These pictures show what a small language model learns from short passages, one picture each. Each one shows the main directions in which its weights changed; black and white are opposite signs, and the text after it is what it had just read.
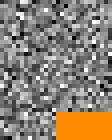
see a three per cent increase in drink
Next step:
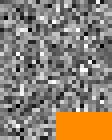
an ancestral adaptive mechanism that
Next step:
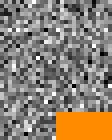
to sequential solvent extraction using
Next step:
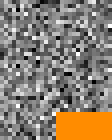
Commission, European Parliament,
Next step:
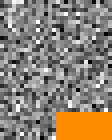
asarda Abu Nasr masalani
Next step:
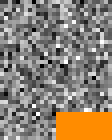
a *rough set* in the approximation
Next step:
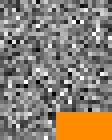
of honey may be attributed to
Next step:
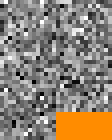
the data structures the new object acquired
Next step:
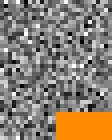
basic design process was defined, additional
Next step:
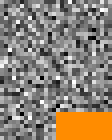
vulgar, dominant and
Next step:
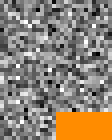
The statistical analysis method used We opted for
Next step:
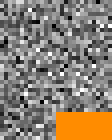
madecassic acid and Withania
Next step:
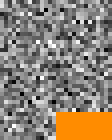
is caused by low soil saturation by
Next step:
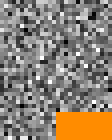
any identifying information was removed during data
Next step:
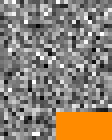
the reduction in postoperative pain
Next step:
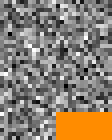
put in place by HFC Bank
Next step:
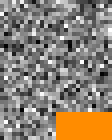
students. By employing in-depth
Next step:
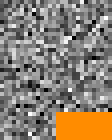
hayotiy muammolarni
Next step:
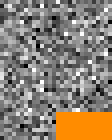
para que puedan escribir sobre el
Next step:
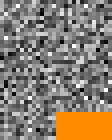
is instantiated, ready to receive the
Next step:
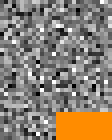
today, another four or five
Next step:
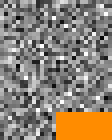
was to examine whether chronic 13
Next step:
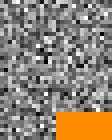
the surface of artificial substrates, where
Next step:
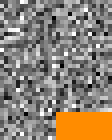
A, Node B, Node C,
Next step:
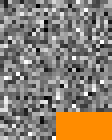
of their palms to make angles
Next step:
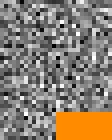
people all over the world, particularly in
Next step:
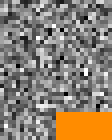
the circular design feature of the product -
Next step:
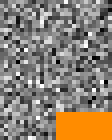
in the *anhydrous*
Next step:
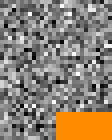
13 calculations. For each specified number of
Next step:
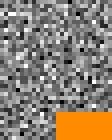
rendah. Mayoritas responden
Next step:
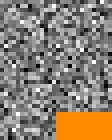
from the Sea to Lahore".
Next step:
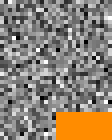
que conjuga habilidades de
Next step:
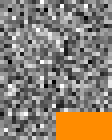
violencia surge como el mecanismo que
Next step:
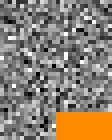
oluşturulacak eğitim
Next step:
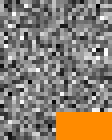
- Baumrind, D.
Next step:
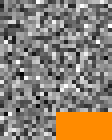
preferences, providing actionable
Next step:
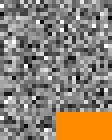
концентрації такролімусу
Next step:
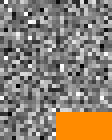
cancer or autoimmune diseases.
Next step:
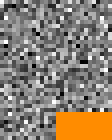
9 tahun Secara teknis,
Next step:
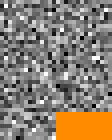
privire la om și la creația
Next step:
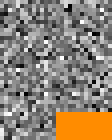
p. 21, 24). - “The question that
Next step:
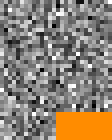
Україні загалом можна
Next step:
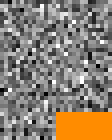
или в медицинских
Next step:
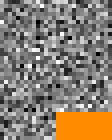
these applications from failures. The
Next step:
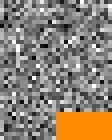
measurement tool (Boon et al.
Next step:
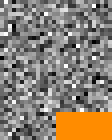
and ethical governance. The study contributes to
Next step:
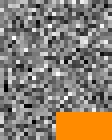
equal to 7 nm are compared. A
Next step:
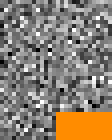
rate was almost 20% higher in rural
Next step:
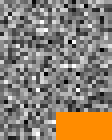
hours. The *in vivo*
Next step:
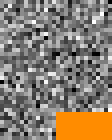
suited for multi channel investigations like surface
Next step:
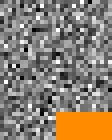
psikologis Konteks psikologis
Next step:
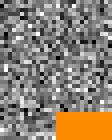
detected after the die attach process and staging
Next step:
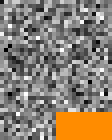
ρ bosimni o'lchash
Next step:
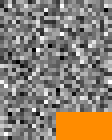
recorded the total number and weight of each
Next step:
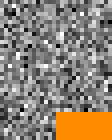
belowground biomass 13.4 and
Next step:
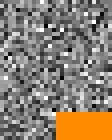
campuses in the Francophone section
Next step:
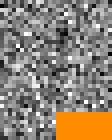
of the Model Equation, it would be
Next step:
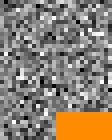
the valve's performance. In this context, it
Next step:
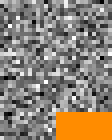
e colhido com os atendimentos,
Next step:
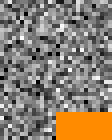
with more cases reported, molecular testing is
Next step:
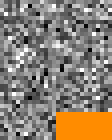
i osnovno praćenje
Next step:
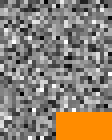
D : Data Curation O : Writing
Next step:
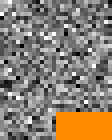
dépendance aux matières
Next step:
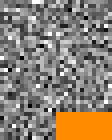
инструментарием О.В.
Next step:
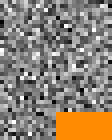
Actually, most building materials have
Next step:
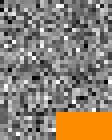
af børns oplevelser
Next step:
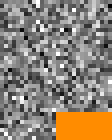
in different participants and elicitor noise band
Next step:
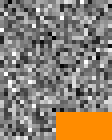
hipótesis de la rotación del
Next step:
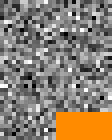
systems and networking could perform this attack to
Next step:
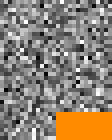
[The development of the future preschool
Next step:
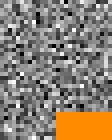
mandible, tip of mandible base
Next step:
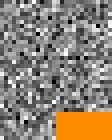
en especial en la división de
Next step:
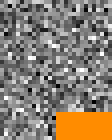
events to raise awareness about the
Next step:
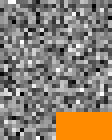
madam teaches us in a good way.
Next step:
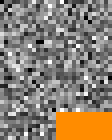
NH_2 group in coordination. In
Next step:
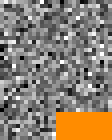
La genèse gagaouze Les
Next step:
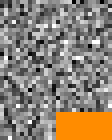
связаны с определенной
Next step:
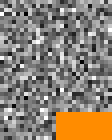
stages. The inputs of the module are
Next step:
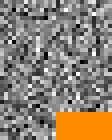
misconceptions among students. Through
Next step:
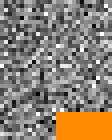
con il Satiro combattente,
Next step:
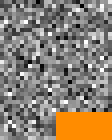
MAJOR TREATMENT
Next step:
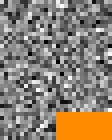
maneira geral, houve
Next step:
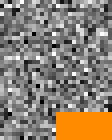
construção, muito mais do que a
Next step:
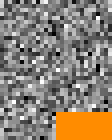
Studies, Covenant University, Ogun
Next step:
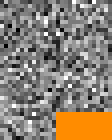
o'tkazish va ISO
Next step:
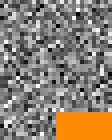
in situ measurements of snow cover and
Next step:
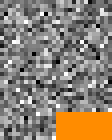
struktur kepemilikan, dan
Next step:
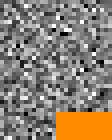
of digital literacy; the relationship between the digital
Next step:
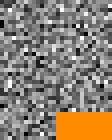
key players. Fig 1.1
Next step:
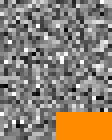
to management, etc. As a result, compared to
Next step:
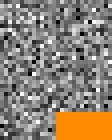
the elements was for the d' damage
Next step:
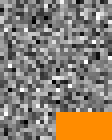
sog‘lom psixologik muhit
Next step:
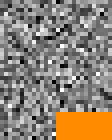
eruption; thus, the total
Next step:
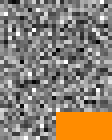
unga hech qanday iz
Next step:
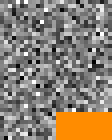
shackles. The action of each
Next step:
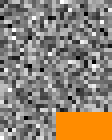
media content requires a robust system for
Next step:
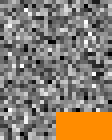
expresa como la suma de las
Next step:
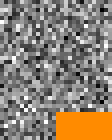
pinpoint the logger process.
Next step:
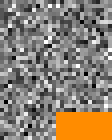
The FML panels exhibited
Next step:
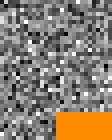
attains a new identity that opens
